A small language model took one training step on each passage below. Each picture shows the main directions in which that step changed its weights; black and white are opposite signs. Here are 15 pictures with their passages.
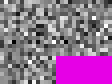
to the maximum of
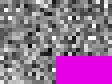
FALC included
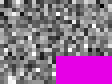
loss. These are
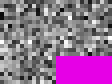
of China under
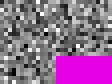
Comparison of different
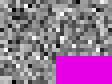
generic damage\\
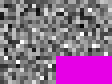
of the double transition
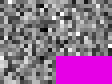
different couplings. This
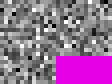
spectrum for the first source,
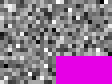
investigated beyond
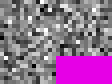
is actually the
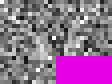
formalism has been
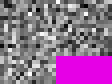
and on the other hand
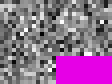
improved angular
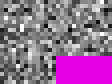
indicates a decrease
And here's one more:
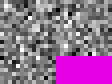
$\gk$ are functions
